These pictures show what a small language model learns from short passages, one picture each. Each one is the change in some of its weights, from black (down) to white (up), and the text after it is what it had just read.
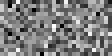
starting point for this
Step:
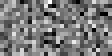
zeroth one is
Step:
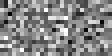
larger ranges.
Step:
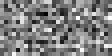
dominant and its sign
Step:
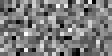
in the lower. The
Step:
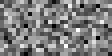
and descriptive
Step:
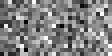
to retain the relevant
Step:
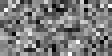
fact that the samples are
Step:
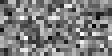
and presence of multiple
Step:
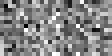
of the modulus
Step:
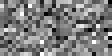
observations were conducted
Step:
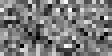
{\bf D}$ there
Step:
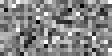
Boolean function
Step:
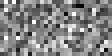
abnormalities in
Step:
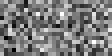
a well known result of
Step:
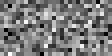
(for this parameter regime
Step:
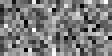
solutions converge to the
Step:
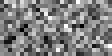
Regal, and
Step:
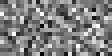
large $\beta$, and
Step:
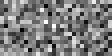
entire author+affiliation
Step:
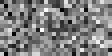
a linear regression.
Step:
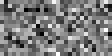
2D Dirac
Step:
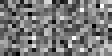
cover one or two
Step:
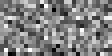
and $T$ the
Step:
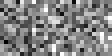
success, and, in
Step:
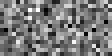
high field is observed in
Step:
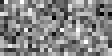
the finalizer,
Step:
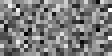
pion decay constant
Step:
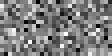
value are added to
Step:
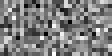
a pronounced
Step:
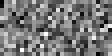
viscosity coefficient constant
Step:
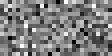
as {\it central
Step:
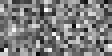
would expect formation of
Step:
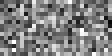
in scenarios where the
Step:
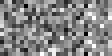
applications in the study of
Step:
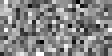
\bibfield {author}
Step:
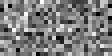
gaze control signal
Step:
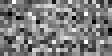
Identification }
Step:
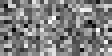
of the cavity
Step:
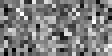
of a generic U
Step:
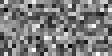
has to loose its
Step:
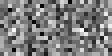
adapted to the correction
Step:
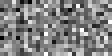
only note that the initial
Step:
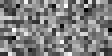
the object. The predicted
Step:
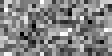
the vanilla code
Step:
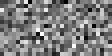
low accretion rate magnetic
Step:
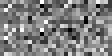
congestion from
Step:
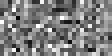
the nonet with mass
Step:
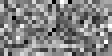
used to inform the
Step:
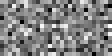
these subgap
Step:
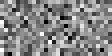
apply the first-order
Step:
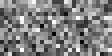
and reduced ANN models
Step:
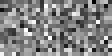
is that the ratio
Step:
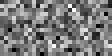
degenerate structure with
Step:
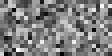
latter is a model that
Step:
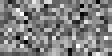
parameters being constant. It
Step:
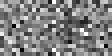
we provide here the
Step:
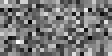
is 2. Note that
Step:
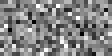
transformed as%
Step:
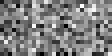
in three-dimensional
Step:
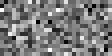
model line satisfies all
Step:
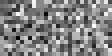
for different interactions, it
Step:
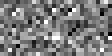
The resistivity has
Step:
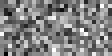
and ensure that the
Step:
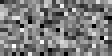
photon radiation $\nu N
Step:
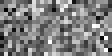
consideration to the case
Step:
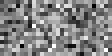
in the case of even
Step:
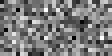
we can predict
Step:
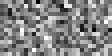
of age,
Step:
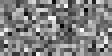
or the right. They
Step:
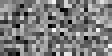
a homogeneous
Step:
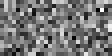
affect stock
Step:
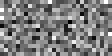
spin splitting for the
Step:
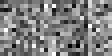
in the sense that
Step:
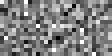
when working with a
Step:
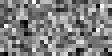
to remark that the
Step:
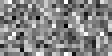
collapse, the
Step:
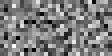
might have initially
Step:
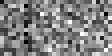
compression ratio of the
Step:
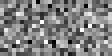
is in the different way
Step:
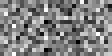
the struck
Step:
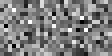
are required to leave
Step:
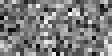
We chose to
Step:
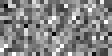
of the estimator
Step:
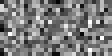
variety of power spectra
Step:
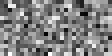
of basis states in mode
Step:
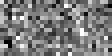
effect and the surface matter
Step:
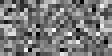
factor. But its
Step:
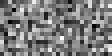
film for detailed
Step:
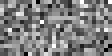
is the mean of
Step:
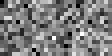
finite-size identical
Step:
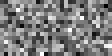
(H1 and
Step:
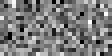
gene lineages which
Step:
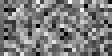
Inside this lensing ring
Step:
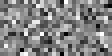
clusters occupy
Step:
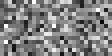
to establish a clear
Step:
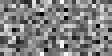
also at positive, but
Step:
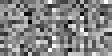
spin components of the
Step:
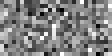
weight pruning.
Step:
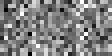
between the parameters in those
